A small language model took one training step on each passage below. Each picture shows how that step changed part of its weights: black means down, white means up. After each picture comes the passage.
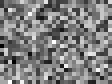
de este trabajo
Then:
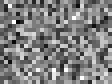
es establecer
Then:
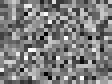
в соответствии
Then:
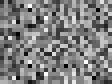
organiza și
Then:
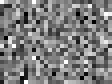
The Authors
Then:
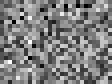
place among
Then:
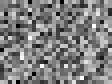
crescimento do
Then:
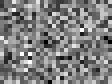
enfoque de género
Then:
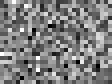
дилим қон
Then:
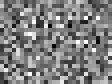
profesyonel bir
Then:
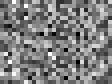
қилиш асосида
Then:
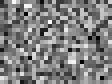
ставит проблему
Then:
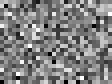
tanah yang
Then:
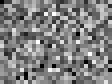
their negative
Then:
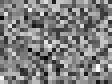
kelsa, u
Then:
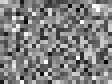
под влиянием
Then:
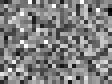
O plenário
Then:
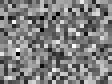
hoje, com
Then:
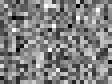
кичик ҳам
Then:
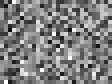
maior parte dados foram
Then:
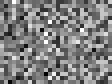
иши ҳамда
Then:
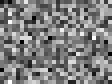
great scientific
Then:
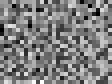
crónica es
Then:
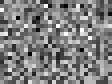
highest yield
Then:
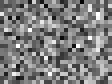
Conselho Nacional
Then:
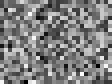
de normal
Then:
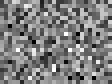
всего одним
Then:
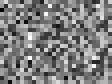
agua y la
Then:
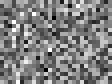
такую как
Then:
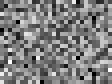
decidiu pela
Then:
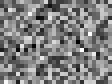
de Arte
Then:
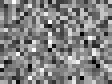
Место в
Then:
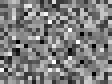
в текстах
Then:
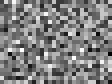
В качестве
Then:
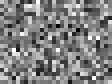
\forall i
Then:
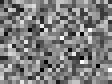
del género
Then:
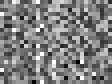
касалланишнинг юқори
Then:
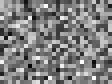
buni til
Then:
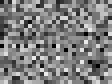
dengan tradisi
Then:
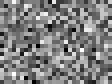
на данный
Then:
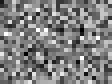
форми розвитку й
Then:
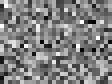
le traitement
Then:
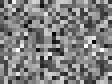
qiladi. 5.
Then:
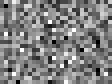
Найм на
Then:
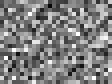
de tantas
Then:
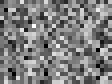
En el proceso de
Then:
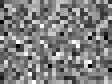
pour identifier
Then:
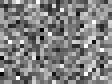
1$ deb
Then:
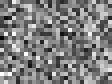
aprendizagem dos
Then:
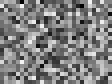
de negócio
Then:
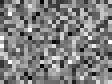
was performed.
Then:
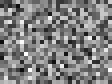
geração de
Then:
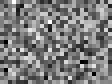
рынках и
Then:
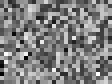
a realização da
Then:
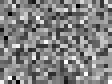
Powers in
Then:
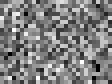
действие, а
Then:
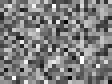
raqamli iqtisodiyotni faol
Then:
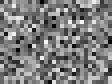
muita dor
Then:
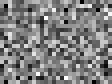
qui en résultent
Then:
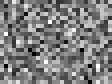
и виду
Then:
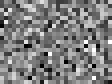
la Sociedad
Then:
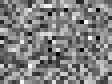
cât și
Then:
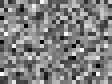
e seleção
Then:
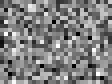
kechadigan va
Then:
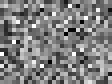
in termini
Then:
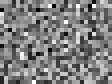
A, todos os
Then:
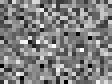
yoki “bir
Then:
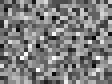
Batik TIN
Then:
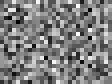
nivel de los
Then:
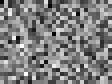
of the Russian
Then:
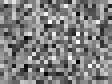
Б) по
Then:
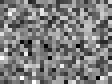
AND CHILD
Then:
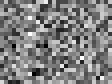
con el objetivo de
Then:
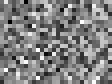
con esos estudios
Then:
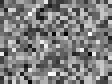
de tout un
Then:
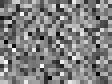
partir desse processo,
